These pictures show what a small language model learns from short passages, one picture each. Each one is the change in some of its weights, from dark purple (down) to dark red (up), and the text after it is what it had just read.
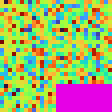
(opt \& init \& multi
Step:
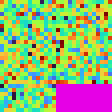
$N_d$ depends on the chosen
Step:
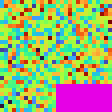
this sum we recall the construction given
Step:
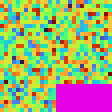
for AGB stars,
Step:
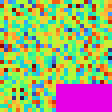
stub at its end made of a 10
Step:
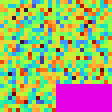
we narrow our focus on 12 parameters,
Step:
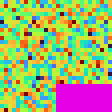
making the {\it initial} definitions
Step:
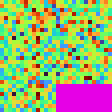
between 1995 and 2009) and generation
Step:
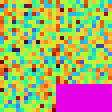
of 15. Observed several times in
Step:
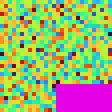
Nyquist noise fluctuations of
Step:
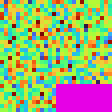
profit but he is, on the
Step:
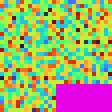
grouped into three regions, and also
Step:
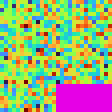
Original Draft,
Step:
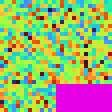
reps or Complexe has to
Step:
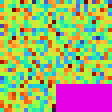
a major issue. However, studies on
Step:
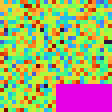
various galaxy formation processes. In particular,
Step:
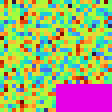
Rafli, Z., &
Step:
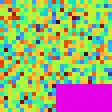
ranks last in the EU in terms of
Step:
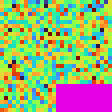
specific statistical model providing token inference is
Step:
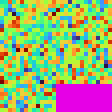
Fig.2 presents the survival
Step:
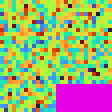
like how we cannot sufficiently capture the
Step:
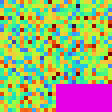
ZnO sample surface by fitting the
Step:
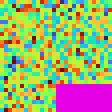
of source galaxy samples such that the
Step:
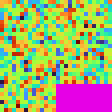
in addition to the data being researched
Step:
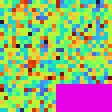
priority hazards, particularly
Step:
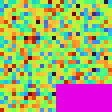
has been introduced and proved,
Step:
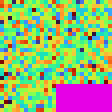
Dirac fermion), then the
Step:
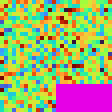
dominant in the general population. Moreover,
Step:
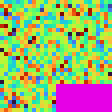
of thermodynamical instability provides a
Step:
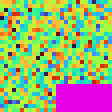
is quite impossible. Furthermore,
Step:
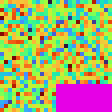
at $m=0$ always
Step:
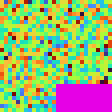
truth existing independent of subjective human
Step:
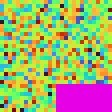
\cite{Chen2024} and use
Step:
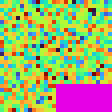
a partial isometry \beq
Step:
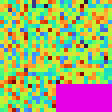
using a spectral representation for the massive
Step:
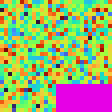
finally dried in a critical pint
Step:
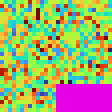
for normal grains. Brown
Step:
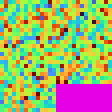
The fiber employed in this research is
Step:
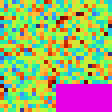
the recently released WMAP
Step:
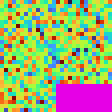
analogue of what the renormalization
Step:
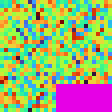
maternal death audits
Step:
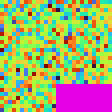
in non-human-machine
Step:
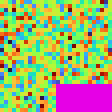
Correspondence: Niels
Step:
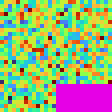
epochs of observations allow us to
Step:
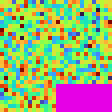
one hand, and an increase in ALT
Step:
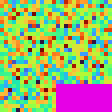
animals as in: 1.
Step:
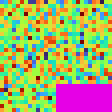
for open data markets. ##
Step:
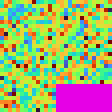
repetition in the questions that followed
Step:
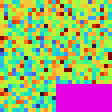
bimaterial contrast (quantified
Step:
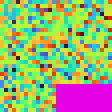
distances $R_{\rm GC}$
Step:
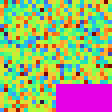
In the time histories of the
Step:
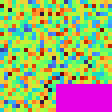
with those of Saturn,
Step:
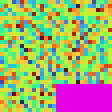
the academic staff working in the
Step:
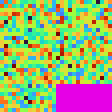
lack of precision. The plan of the
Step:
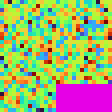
polarization fractions and triple products.
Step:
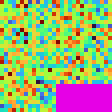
documentation. Additionally,
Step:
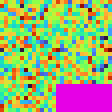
motels, and it's all
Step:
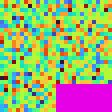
to the problem of two area load frequency control
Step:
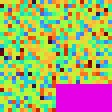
passing roughly through the peaks
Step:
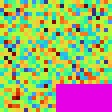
is defined as \begin{equation}
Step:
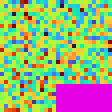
paper will focus on the scenario where
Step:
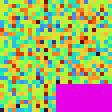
Komanduri and Hou
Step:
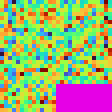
States of UNESCO are
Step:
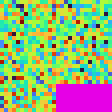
al., 2002), as well as from
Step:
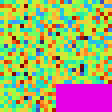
Source: Field Survey,
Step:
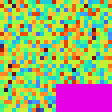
string in each of the limits.}
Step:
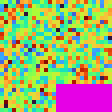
during the transformation process emerged as the primary
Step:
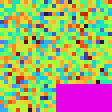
addition and multiplication operations, they
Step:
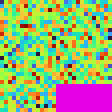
is in charge of extracting a set
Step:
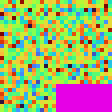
expertise. Access to this space
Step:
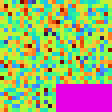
three-dimensional momentum space. Our results are
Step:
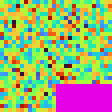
better strategies in implementing relationship
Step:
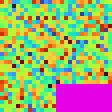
measured in $\Sigma^-A$ collisions
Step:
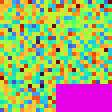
evaluated at frequency $\omega_3$. A
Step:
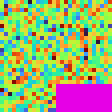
word problems and working memory with
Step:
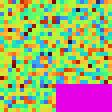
architectures, it provides a much larger number
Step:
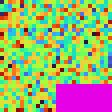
plights of the IDPs in
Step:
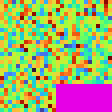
which presented values ranging between eight
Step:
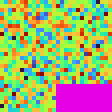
our methodology. We focus on two main
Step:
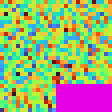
each packet sent from the data
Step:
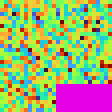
to lower redshifts, suggest
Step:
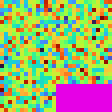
Strongly Agree 3.
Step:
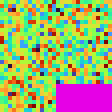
and associated chemicals impact the
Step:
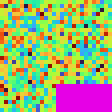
soon after delivery.
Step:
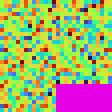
negative $\mathrm{Re}(\lambda)$)
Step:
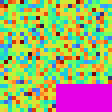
to faith and religion.
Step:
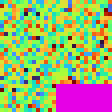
by buildings on all sides; the
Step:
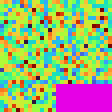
production, we consider the squared
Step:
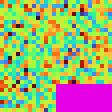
proposed as a classification method so that every
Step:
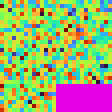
with them, which is very simple and
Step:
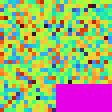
constructive arrival of signals from
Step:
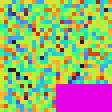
prevention assay was to separate
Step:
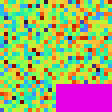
the investigated BERT and
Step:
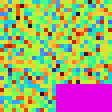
$\ep$-uniformly bounded support
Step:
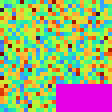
dealing with characters grouped into
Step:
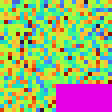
products and processes. While growing,
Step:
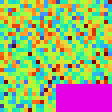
the five Huffman tables by
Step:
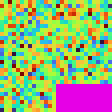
of temperature, water regime, root
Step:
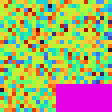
Himalaya, is a
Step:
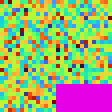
is temperature dependent, at a given water
